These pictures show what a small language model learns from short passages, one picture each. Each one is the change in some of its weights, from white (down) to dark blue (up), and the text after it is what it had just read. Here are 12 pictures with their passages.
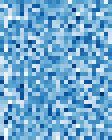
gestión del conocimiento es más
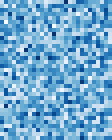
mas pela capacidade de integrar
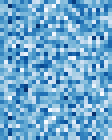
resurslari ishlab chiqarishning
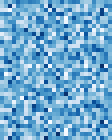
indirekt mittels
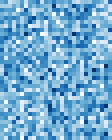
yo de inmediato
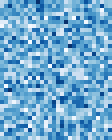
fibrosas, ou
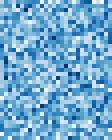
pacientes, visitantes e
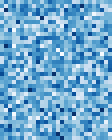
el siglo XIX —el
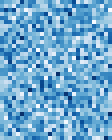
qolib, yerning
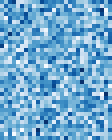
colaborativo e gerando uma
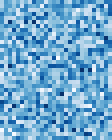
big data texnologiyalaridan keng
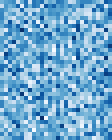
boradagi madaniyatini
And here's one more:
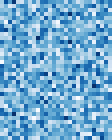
cuando esto no era
